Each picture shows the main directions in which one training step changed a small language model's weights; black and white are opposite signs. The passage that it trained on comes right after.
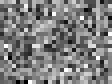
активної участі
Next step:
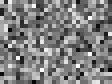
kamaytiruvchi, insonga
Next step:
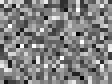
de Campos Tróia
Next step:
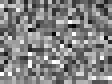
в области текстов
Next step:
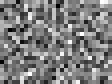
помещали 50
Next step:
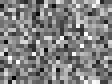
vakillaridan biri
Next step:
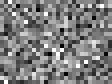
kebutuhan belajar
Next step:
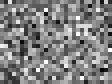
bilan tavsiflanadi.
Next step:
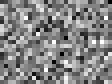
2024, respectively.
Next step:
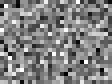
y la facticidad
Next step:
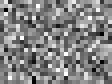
ekologik boshqaruv,
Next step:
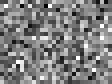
sert zeminlerin
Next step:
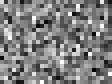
investir em tecnologias
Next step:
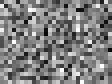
ta KTMP, 7
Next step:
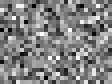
vositalari ham o'zaro
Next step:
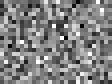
vettek részt
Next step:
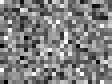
mos keladigan) topishga
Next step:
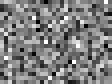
poblaciones objetivo:
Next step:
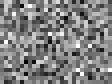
les gens conservent,
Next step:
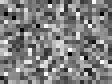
yang digunakan perusahaan
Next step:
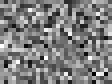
Banque Mondiale
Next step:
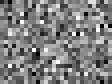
largos, con el fin
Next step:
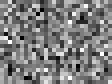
motorikani rivojlantirish
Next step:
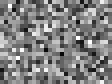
ao ponto ápice
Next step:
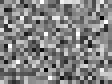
de uma proposta educativa
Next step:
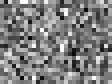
2-е лицо
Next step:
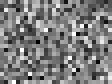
в перекрывающих
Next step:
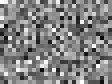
penggunaan nama
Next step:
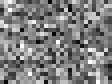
as complicações orais
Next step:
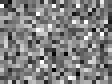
publicados sugerem que pode
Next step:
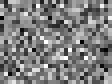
Prin stabilirea
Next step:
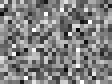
câte un raport
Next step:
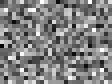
ng mahinang internet
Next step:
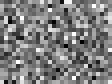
en la mayoría de los
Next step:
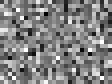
asosida joriy etish uchun
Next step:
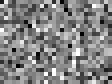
criam espaços onde
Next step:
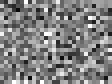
Сирт таранглик
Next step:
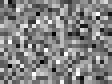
Meckling, W
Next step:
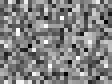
з викладачами та
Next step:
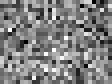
у натуральних
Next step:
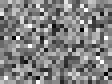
G. de Procesos,
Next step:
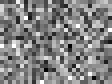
плода, яку
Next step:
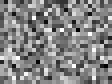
fatores psicológicos
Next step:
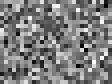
Bu o‘rinda oliy
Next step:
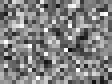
the deep-rooted
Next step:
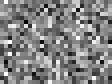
Zamora, San
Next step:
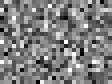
el gobierno y las
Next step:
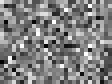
fastest growing
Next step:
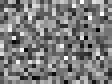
в процессе печати
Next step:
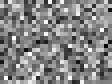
: Tinjauan
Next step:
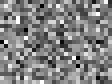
van het centraal -
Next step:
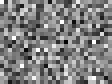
shakllantirish CLILning eng muhim
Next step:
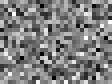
influência de diferenças
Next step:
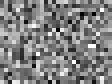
ularning barqaror rivojlanishi
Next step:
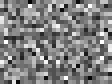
borbónica, que no
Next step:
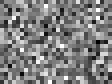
gulning rangi,
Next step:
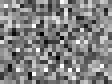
Journal is indexed in
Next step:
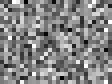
method, spouting
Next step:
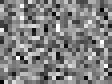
davrining turmush
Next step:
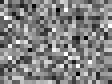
fundamental de la obra
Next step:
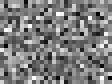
and appropriation of
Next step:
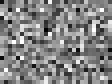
ham tilshunoslik
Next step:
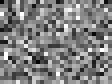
el momento de comenzar
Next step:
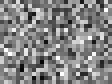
банальны). В
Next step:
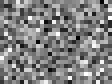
relevant du style
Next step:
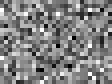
das demais formas de
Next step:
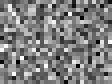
comunicação, a qual é
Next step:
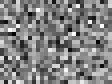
хвильові потоки
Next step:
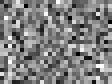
dövr kimi
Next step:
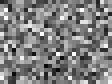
mahalliy aholi tomonidan
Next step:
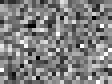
proporcionada por el
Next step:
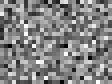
4. Ожидание
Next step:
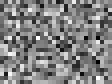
importância das redes
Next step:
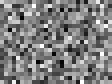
la nature de cette
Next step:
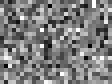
una serie de publicaciones
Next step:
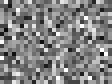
Har bir bank faoliyatida
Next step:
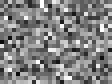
a sus implicaciones en
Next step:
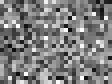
em determinada altura,
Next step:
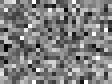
áreas de disposição
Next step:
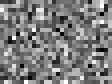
учёта можно представить
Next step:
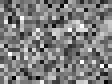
conocimientos profesionales
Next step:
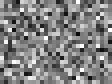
PhD, O'zbekiston
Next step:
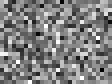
Da. Signa.
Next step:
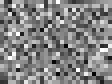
on the development of students
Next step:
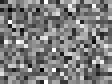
Em suma, a
